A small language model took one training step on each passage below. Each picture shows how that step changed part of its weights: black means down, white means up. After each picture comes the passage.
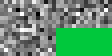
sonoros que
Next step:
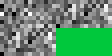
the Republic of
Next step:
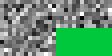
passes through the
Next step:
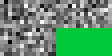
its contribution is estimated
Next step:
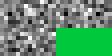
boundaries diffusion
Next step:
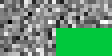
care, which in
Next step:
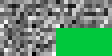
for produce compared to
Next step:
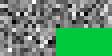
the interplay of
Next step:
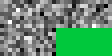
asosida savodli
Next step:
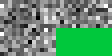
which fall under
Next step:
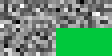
to get rid
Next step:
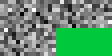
carried out at
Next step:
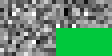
holda haq
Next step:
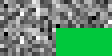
cosmological sources
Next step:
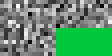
it is the most
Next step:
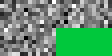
own resources, taking
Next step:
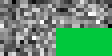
a few kpc
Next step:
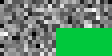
versus our
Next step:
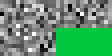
that we can
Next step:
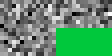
the interpretation of
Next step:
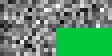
two IR
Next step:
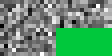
not the most important
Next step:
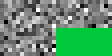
comme principale
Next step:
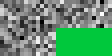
HPs on
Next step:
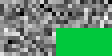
community gardens
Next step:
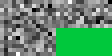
Educación y en
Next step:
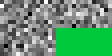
S3, which
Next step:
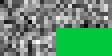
Comparison HE
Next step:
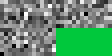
are the bound state
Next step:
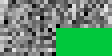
the definition in
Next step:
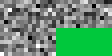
from other medical
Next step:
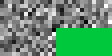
memory limitations are
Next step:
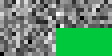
the type and properties
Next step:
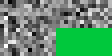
body mass index
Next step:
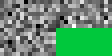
grid, say
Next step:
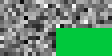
e categoria do
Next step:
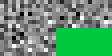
internet, there
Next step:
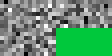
disorder was first introduced
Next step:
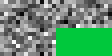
also satisfies certain
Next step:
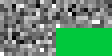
ve listede
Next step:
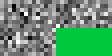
that the video game
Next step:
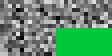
acoso laboral
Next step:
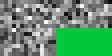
dependence of our results
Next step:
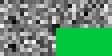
the correct statistical weight
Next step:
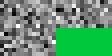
programs will determine
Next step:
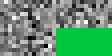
We use all media
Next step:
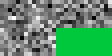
Allocate sufficient
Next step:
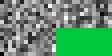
determined by the
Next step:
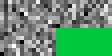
the others that are
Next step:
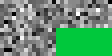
It offers:
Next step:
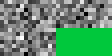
is no study about
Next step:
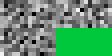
good enough for
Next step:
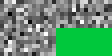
database for every service
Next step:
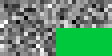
to predict the maximum
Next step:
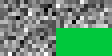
resurslar bilan
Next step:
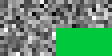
urat daun
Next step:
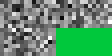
of the vertices
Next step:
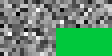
\& Kenyon
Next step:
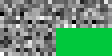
proved to be
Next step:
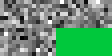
projected FP,
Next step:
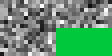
pass through the
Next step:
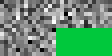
as the background deviation
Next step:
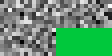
and objectives were
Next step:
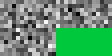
results show that the
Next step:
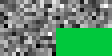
Each bar has dimensions
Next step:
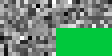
scenario with a specific
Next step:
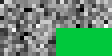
blends of
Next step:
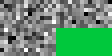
as the laboratory measurement
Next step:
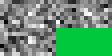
berganni –
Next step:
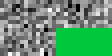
characteristics. We describe
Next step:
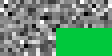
with the UFF
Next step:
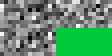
the universe
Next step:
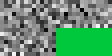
short and long
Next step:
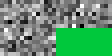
continuous-time dynamics
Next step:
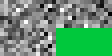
the southern
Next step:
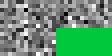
points, resources or
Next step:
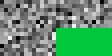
labels used to
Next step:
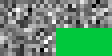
on its the first
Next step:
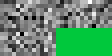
more quantum coherence
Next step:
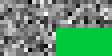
Research Organization
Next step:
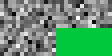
group. This data
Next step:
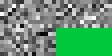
у справі
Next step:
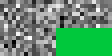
el proceder
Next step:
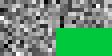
exams, not
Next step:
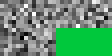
dense network of
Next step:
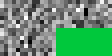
surge a
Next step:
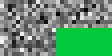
be an indicator
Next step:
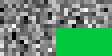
supposing that
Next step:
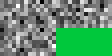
is less and the
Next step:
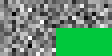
fixed point.
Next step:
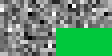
of its use as
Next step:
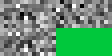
social, ou
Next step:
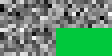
designers' critical
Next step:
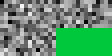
usually selected to test
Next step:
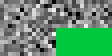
and Yang
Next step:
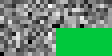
the survey in one
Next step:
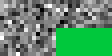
into barrier
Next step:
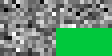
uint8 %
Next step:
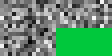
Plane PI
